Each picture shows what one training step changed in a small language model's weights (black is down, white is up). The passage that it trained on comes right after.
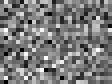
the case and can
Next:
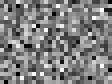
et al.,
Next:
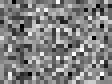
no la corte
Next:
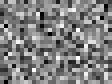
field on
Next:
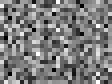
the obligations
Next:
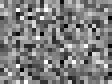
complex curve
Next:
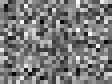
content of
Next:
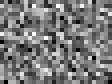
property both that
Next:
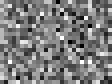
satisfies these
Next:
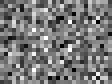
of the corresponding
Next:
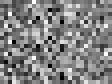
assumptions of
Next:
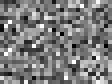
match the
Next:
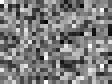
terminales y
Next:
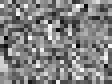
Un point
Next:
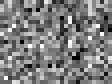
are required
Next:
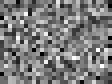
linear algebra,
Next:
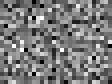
classical result
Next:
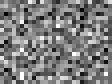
among the
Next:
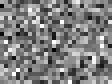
el inicio
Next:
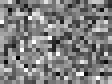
point. This follows
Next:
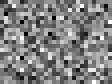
a second
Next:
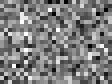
to carry
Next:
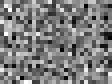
$G$ which
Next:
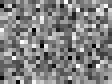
Muchos de
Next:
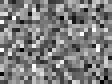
can do it in
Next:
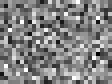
of June
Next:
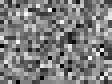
is readily
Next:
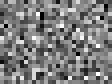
field of the
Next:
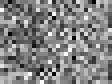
article I
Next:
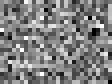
total computation
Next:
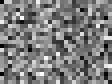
we need to
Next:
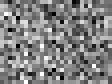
propose to
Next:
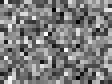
this extension
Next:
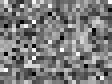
interest and
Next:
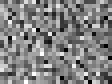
It really
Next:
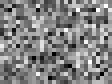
processos de
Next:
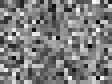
in feite
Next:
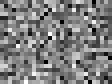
It is noted
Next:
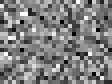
m < M
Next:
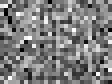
the bank
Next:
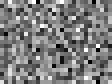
of several
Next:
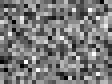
lack of
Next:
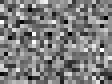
is a weak
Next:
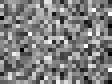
related to the
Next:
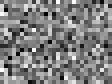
and $g$
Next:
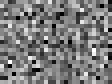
Center for
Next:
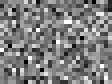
it changes
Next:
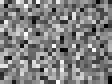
to Walter
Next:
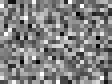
shown low
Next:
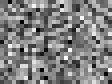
vers /
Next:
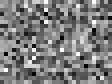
interest for
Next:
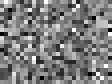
within each
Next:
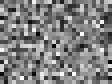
is shown
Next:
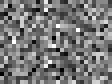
transversely and
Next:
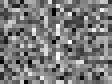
these two group
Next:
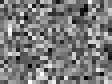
generate the result
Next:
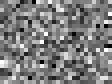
all, thus
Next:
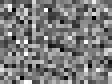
$G$ if
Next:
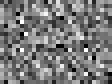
property of
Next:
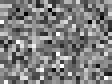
land, that
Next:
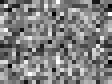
and zero
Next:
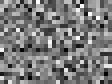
we put
